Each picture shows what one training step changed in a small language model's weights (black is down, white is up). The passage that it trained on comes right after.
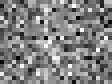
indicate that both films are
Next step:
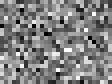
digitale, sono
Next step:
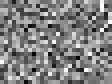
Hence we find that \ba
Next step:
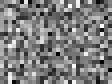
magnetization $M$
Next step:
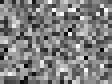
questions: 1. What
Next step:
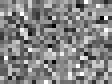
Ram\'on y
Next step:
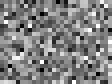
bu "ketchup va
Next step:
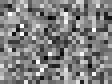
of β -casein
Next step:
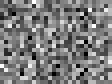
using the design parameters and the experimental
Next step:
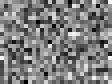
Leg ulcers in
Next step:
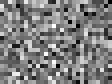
pepsin and/or reduction
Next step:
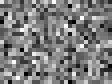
collapse to the scaling
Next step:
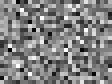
podía hacer
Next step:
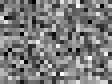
Sweet potato is used
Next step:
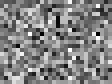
saqlab qolinishi,
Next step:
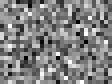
Близок нам и
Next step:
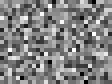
capturas prevé
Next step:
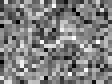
No. 13 start –
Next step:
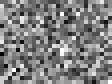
unsur hara makro
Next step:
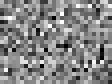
nas relações
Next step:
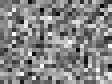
Ukrainian national
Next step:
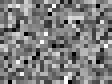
observado e não tratados
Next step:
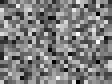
of DM particles with velocity
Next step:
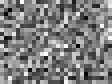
as well as its quantized
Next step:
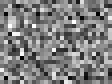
as well as for reading a
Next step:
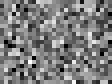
in (b) corresponding to a
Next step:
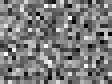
longer tangent to the
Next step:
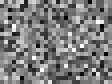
Receptivity of
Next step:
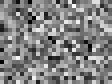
floral visitors of
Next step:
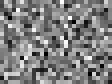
corresponding to the $N_{\rm
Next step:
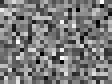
the $2N$D phase
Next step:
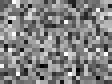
SCIENCES A
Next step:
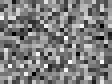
in Taiwan has
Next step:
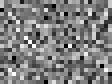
the public service; the
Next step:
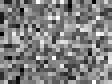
imaginary flavor
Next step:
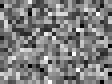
here would change for a
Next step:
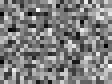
† Odsek za
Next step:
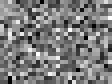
0.34 There was no significant
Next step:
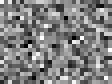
These measurements pin the value of
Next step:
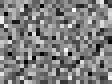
variance was conducted by
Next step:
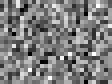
pertinent to the
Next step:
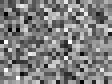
attract the best students and
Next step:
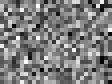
evaluation of agricultural
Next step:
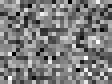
calculations as a function of the
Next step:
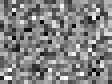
tentang kajian
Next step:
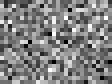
its use would break the
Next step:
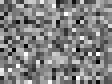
ke depan.
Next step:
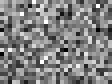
de Paris, 61 av.
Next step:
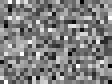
from farmers' fields in
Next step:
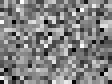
to 15 digits.
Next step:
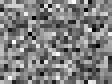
obat yang tidak
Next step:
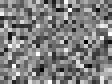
therefore depends on specific
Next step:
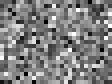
dose-dependente, o
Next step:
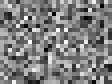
address the following issues:
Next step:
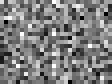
resolve individual stars
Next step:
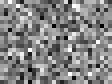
that of the ITU-R
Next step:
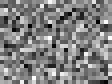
– Globalizarea și
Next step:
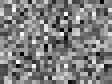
of Jiroft,
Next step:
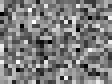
sensor is correlated in
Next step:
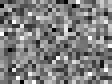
incorporated through minor
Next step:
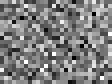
discovered the method in the
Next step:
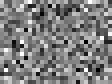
the amplitude of the
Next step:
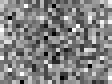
the SIMD processor.
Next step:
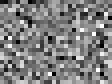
солиқ ва
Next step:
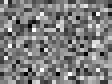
adapt to the new
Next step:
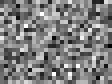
supported by both women and
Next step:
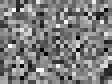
learning management systems and its
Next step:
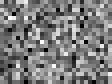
The optimal cruise
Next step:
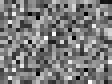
the possibility of
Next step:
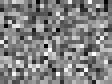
labeled in the
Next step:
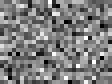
process. Emphasis is
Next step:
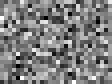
New England's
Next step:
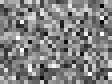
concepto de programación
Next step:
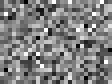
user can be adjusted
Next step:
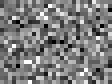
lead for the design and development of new
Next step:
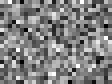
does not require ancilla
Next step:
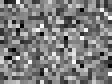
ichida yaxshi
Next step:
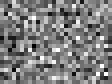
con la pulpa de la
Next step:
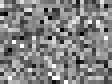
\Q\ parameter distribution for
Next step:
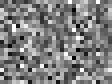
Zeeshan Ul
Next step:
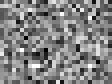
- a) Attitude
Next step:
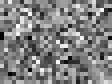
of the excitation scatter
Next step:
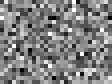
user to share (as shown
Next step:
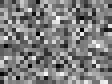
activa, veranderingen
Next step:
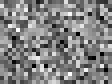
Kateb Yacine
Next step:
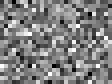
for singing voice
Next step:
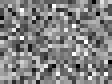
of the original manifold
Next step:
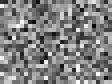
tarjima qilgan
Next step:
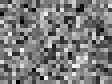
perturbation modes
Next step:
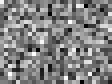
на улучшение
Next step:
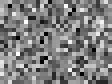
costs around 4
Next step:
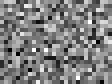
for the positive choice
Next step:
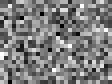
invertible matrix
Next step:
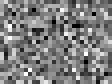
to the cluster. The model
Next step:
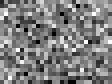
c$ increasing. In all
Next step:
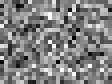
Comparative Toxicity of
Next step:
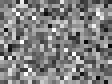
same time, the challenge
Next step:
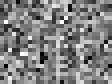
de controle social para o
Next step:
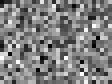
deposited on the
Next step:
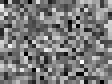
ago. Before the
